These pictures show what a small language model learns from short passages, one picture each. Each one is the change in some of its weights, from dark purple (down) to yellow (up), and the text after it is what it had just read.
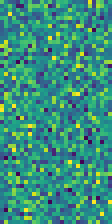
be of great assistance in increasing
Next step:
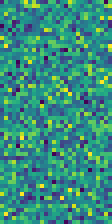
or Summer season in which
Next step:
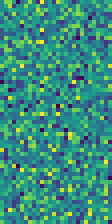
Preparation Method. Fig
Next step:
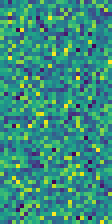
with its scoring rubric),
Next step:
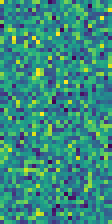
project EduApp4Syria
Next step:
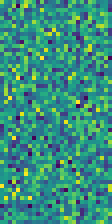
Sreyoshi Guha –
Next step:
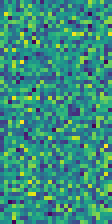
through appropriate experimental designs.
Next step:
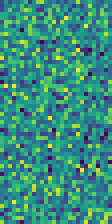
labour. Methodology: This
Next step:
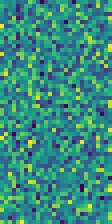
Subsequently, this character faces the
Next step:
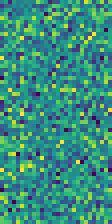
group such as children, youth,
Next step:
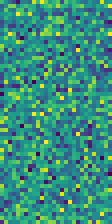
de la concha fueron
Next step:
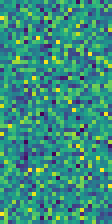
centuries [43]. Therefore,
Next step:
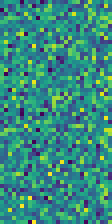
was taken from the data presentation. The
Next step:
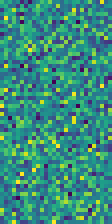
some unique items in
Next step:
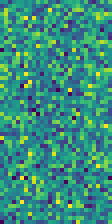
aquaculture activities, port
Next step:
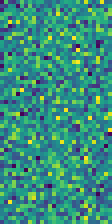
cutoff distribution is determined by
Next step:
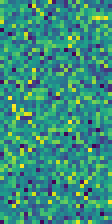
(entries 7 and 8). However, for
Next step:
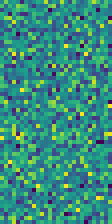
and year. - Emissions per
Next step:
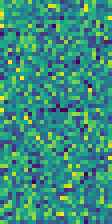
clearly any scientific
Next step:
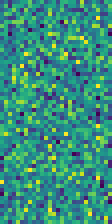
on mullite formation kinetics and
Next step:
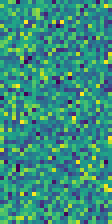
untreated soil. It can be
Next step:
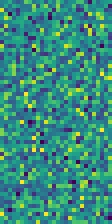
the soul has just begun."
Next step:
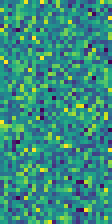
Aramyan¹,* Oleg
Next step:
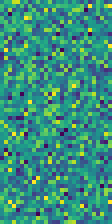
bias , investors assume that
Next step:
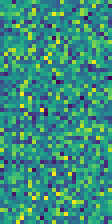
and may create significant implementation issues.
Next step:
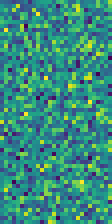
Gy in five fractions and 1
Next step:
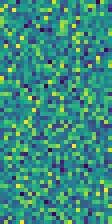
memberships December
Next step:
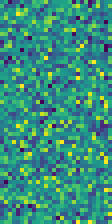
EIC Electron-Ion
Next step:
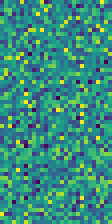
the open-circuit voltage
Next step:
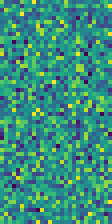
Chiara Piccini;
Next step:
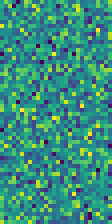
Greece, particularly in
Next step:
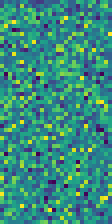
are known¹. It also forms
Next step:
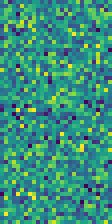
as possible as both are significant risk factor for
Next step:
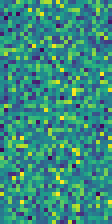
is executed, and indicate the
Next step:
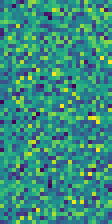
high amount of local data regarding
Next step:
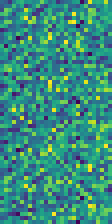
the results of the pull-off
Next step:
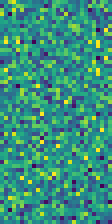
make one day, on the planet
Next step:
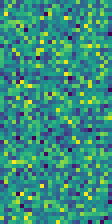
ideas. - ✓
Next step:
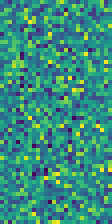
the country would bring necessary learnings
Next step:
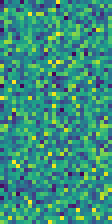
sufficient. Fig. 6. I
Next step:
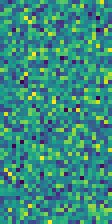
the dynamic process selects a
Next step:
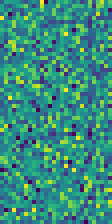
morphological characteristics of the beak
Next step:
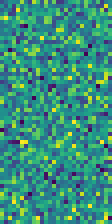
Politics which I quoted
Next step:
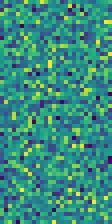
in work [5] an approach for
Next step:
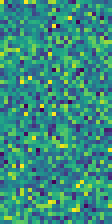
independent, and become a
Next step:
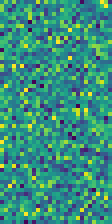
yet publicly available. It additionally
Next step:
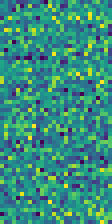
Annotation with the High Level
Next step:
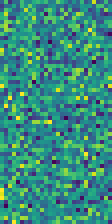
heterogeneous urban
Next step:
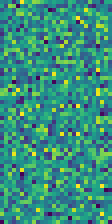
properties of skew cyclic
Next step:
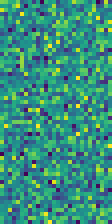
of the damaged metal structure were
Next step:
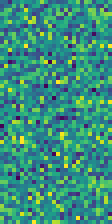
the patient, and may therefore be
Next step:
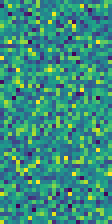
H1 with the fastest transmission rate
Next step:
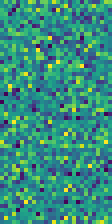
audio or YouTube
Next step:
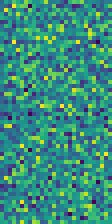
for their inability to grasp the
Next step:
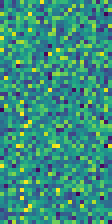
machine learning techniques allow for the
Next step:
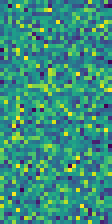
kancerogena za
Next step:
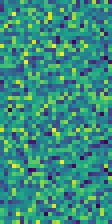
tool suitable for massive
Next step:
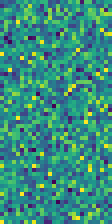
natural setting in which to
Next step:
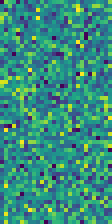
goals, Grid manages
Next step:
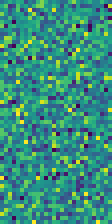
usually lack well-informed
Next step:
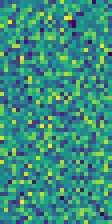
directly to output. As discussed
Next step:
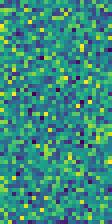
this is the most important physical characteristic of
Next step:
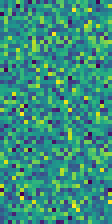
most cases except for a higher residual
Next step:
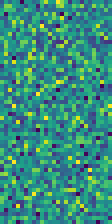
The survey will clarify how
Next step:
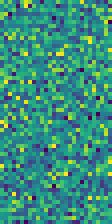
movie. The creature comes
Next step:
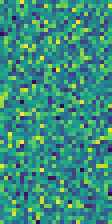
a function of ambient temperature,
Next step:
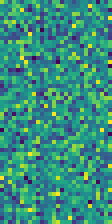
performing methods over five repetitions
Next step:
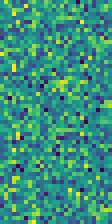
industry is most important role in economic development and
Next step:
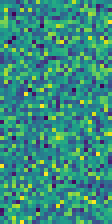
4 contains the main research and technical
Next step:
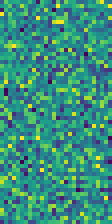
However, we have varying shares
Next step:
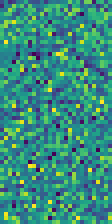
will be conducted, considering production and
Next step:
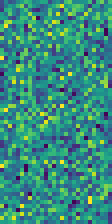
not. Integrating the flow and
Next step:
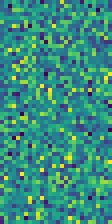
structures in two model animals and in
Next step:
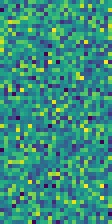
regression models or machine learning
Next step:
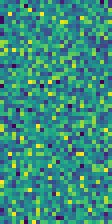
then for a given input we could predict
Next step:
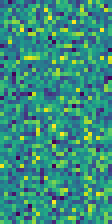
of the most components prone to
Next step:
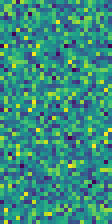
Status Amount in Billions
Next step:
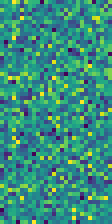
maintained throughout the project. This
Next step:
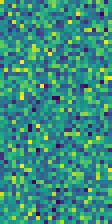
population lives in a healthy environment, and
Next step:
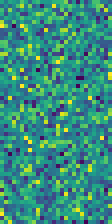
skills like how to build houses,
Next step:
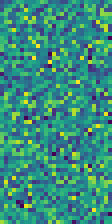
the impact. Overall, the
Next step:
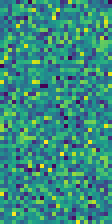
parents regarding the implementation of
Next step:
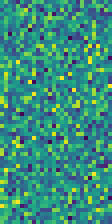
Inactivation kinetics of 550
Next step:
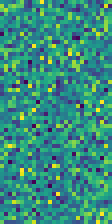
is processed and analyzed using the
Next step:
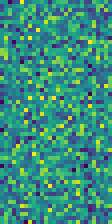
to the **National Technical University
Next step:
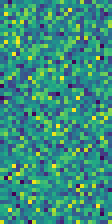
on both sides of each specimen
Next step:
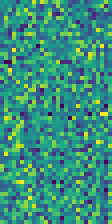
A Review on Composition,
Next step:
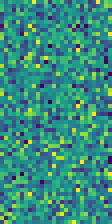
ABSTRACT This study investigates how
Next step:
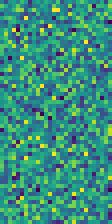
to 0). The testing corpus
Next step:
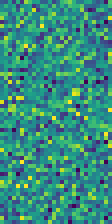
a researcher needs to take in
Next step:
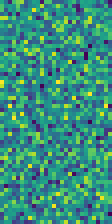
Politically the Government has
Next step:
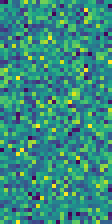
maximum take-off weight is
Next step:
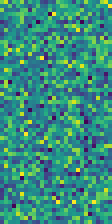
response at 5 Hz is less than
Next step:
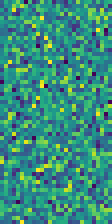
of eccentricity d .
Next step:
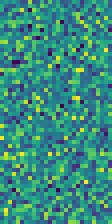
Championing mastery goals
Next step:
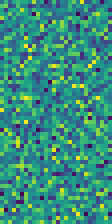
the one hand, R&D investments
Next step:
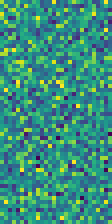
should encourage students to guess
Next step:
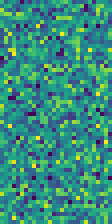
capable of dynamically responding to
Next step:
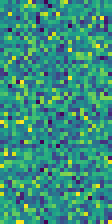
within China - Nigeria economic relations from
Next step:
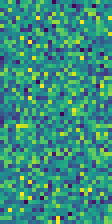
H₂S feed stream
